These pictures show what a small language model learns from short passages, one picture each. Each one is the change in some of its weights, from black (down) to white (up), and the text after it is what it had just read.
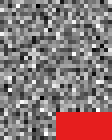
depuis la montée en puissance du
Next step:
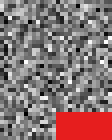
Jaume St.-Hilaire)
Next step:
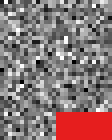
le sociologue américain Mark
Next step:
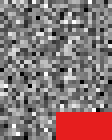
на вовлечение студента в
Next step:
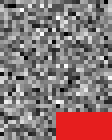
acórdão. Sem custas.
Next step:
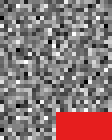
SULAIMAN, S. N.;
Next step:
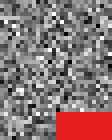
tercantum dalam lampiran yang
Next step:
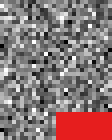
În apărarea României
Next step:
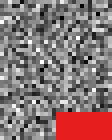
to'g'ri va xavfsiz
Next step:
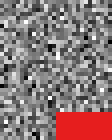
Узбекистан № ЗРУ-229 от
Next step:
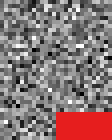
tajribalarni o'rganish va ularni
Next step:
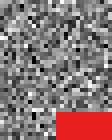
belirlenmiştir. Tablo
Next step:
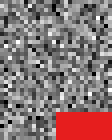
siècle. En France, par
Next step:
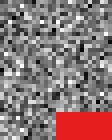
ocasión en que el padre de
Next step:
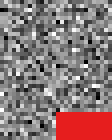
``` Al dar clic en el
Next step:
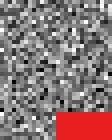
de aquellos momentos que le
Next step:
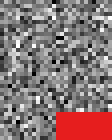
қоладилар, чунки улар
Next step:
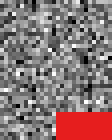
muloqotda bo’ladilar, har
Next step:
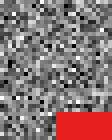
ривожланишини, бир психик
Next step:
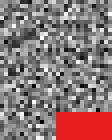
hobi edinmenin ve hayatında
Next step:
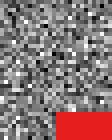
que não são de uso de cursos ficam
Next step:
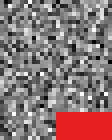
выпускают и в Украине
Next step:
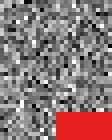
adquieren más productos? <ul
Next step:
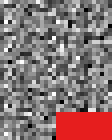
KELTIRUVCHI OMILLAR
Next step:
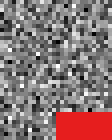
gran éxito (*La sociedad del
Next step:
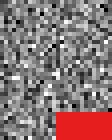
DOI: дидактика. У цій
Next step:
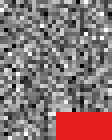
contra dieta regular y baja en
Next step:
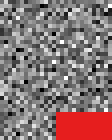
Ассоциация вакиллари
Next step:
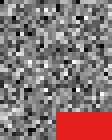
Kelompok bagi Siswa X
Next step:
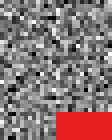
насыщенный творческими
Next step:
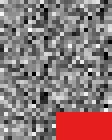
USULIDA AJRATISH
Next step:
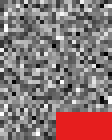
allem die Skiferien im Engadin
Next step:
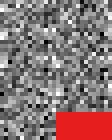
iletişim halindedir.
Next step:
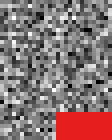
e publique o seu também [clikando
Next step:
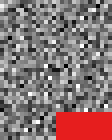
ressaltar que a finalidade principal da
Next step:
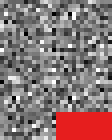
quadro psicológico e
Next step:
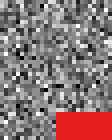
*„ak sa štátny
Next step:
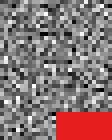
Шунинг учун ҳар бир
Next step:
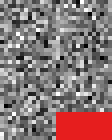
retener lo que se expresa en
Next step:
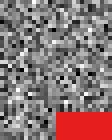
imkonyatlarini ishga soladi.
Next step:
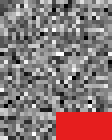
хоҳласа, шунча ўчириш
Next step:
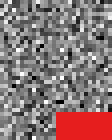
O lento processo de declínio
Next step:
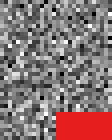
in battles and between times.
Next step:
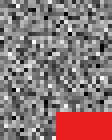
как рентгенография и
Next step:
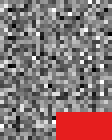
Белые мыши Белые крысы
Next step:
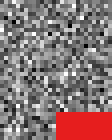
fijos sugieren una propensión
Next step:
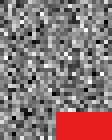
поскольку обеспечивает возможность
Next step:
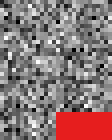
of the modern economy, which is
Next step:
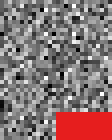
А.И. Гоженко.
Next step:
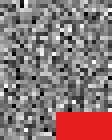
В исследовании используются качественные и
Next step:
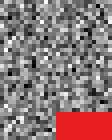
telekommunikatsiya texnologiyalari oliy
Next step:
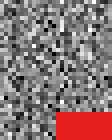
bu esa uzoq muddatli
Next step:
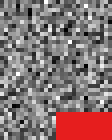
внутренний аудит для оценки
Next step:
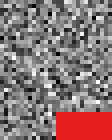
в другие сферы экономики, в
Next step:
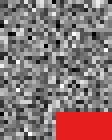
diterapkan dalam ilmu bisnis yang
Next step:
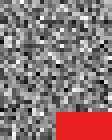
McRae, Penguin Modern
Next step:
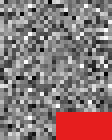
мутахассис, иш
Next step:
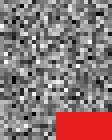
підприємство може почати з
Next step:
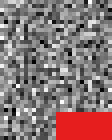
profesionales y la protección de su
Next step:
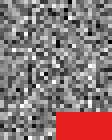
уваги Покровському
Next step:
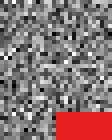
унинг тўлаш бўйича
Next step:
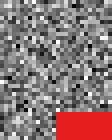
кровоснабжение опухоли и
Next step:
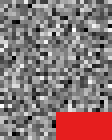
nesse sentido, constitui-se como
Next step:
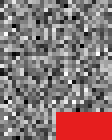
instituti tayanch doktoranti. Yashash
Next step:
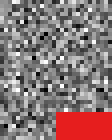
з наведених установок мала
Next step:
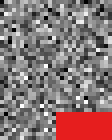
oil. *Archives of
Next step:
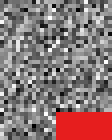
actividades programadas permite contribuir a la
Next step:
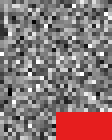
Considerations into English
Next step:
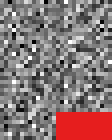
лицам (млн. бел.
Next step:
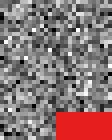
передопераційна оцінка психічного
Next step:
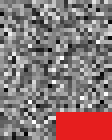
Agung selaku *judex
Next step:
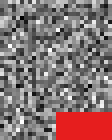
burg'ilash ishlarini amalga
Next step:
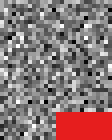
2.1 % del profesorado se consideró
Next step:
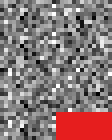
tip podatkov bo nastal v
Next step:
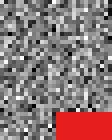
определению лингвистического
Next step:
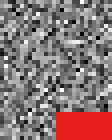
Shunday ekan, o'quvchiga
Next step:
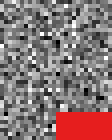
dizaine d'années, on
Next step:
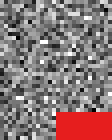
найстійкіші види,
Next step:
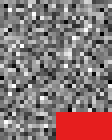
склонна рассматривать их
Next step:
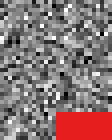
использовать их для оценки риска
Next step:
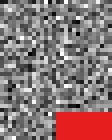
также отметить, что внешний
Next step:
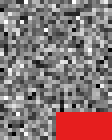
manera, Kant se propone continuar
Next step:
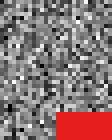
с. 3. *Коваленко
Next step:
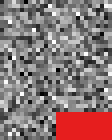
km/h am schnellsten
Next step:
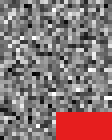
Beruniy o'zining butun ijodiy
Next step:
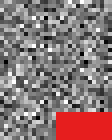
с Калининградской областью
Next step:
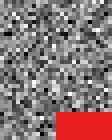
belgilab qo'yildi.
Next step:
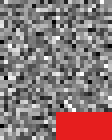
de la presencia de la institución? - Las
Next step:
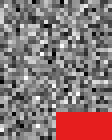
palhada como insumo na
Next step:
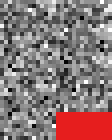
van standaardtijden. Het werk
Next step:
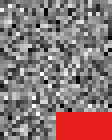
sophistication in the hearts of
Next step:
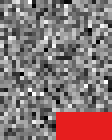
конфесій. У даних дослідженнях
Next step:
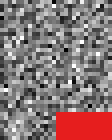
package, interception.
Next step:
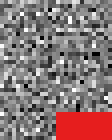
BOSH MUHARRIR:
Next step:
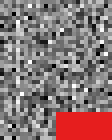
éventuellement sanctionner les
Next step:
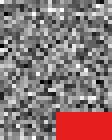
de la plena entrada en vigor
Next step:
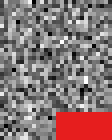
– 143 нафар беморда
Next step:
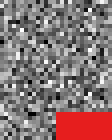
\cdot R_{ya} \cdot
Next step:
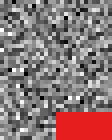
frente de aquellos muchachos,
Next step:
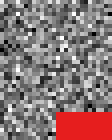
Alzahrani, A. I.,
